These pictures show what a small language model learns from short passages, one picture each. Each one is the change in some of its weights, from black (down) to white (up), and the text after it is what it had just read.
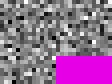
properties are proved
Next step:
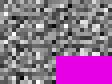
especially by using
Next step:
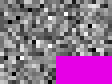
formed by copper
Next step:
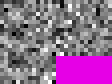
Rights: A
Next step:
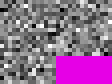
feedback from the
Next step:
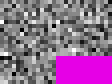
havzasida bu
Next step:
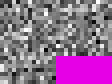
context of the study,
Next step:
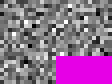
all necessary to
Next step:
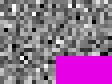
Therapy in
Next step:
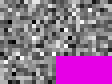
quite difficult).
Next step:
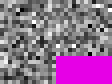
the nonlinear
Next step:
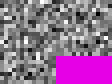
of the assessment and
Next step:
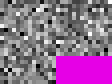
cum ar fi un
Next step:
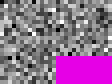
on learning control”,
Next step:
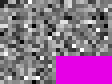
in water is used to
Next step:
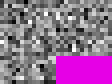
d'éducation la
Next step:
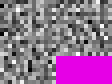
a los directivos
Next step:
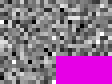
importante intervir no
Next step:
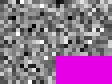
the correlation and so
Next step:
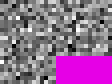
seu potencial
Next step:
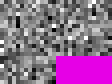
SFT model. This
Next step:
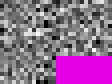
and the Russian
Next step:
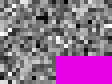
ES do more than
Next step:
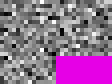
diversity of representation are
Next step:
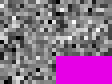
apex. The Fe
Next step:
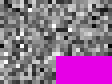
y la profundización
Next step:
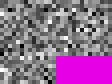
number of seedless
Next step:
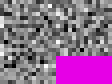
In addition, a
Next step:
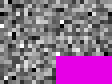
adında da
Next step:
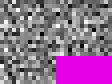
representa una esencia
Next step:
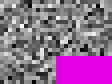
has reviewed and
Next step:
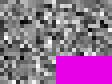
студентів до
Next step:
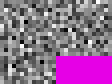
of comparison,
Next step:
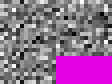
no one's* -
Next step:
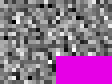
7. Основные
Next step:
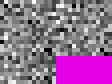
dunia, yang
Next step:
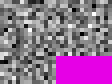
was dissolved in
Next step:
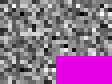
and their socialization are
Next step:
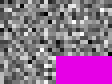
alter the outcome
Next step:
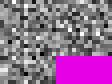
its head inside a
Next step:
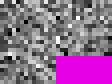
VC, Stern
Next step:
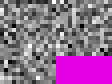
ampliando a
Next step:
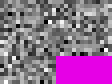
new fashion products
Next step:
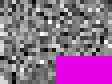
fala - ou
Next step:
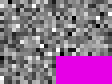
kirdi. Har
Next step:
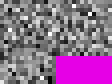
adjustment of
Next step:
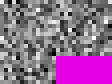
CTRL, at
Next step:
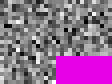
conserve energy.
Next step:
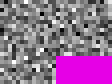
economic environment, their
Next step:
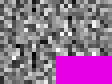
but also to other parties
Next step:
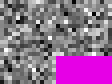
(Time) results
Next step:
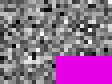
and the filtrate
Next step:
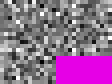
корисності для
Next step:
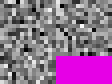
een controle van de
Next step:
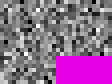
bir etkiye
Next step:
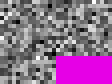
NM NM NM
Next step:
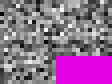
accounting and
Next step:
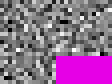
в советской
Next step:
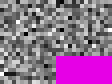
in pharmaceutical
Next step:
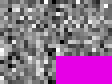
qual pertencia a
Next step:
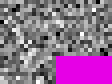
wind traces from
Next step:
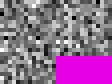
от GPS. В
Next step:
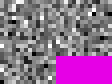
stress Inventory
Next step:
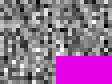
materials, energy,
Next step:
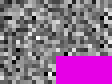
strategij, ki
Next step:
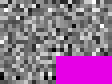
e têm suas
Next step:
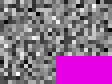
las consecuencias
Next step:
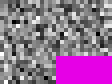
que resista los
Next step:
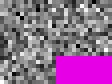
aandacht voor
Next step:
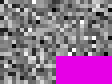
in India by the
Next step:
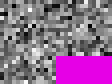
these is the null
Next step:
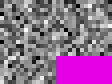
pela Rede.
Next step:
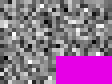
communication and it is
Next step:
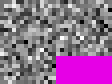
tasks, they are
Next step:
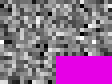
pigment particles
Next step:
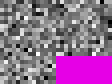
e terreiros,
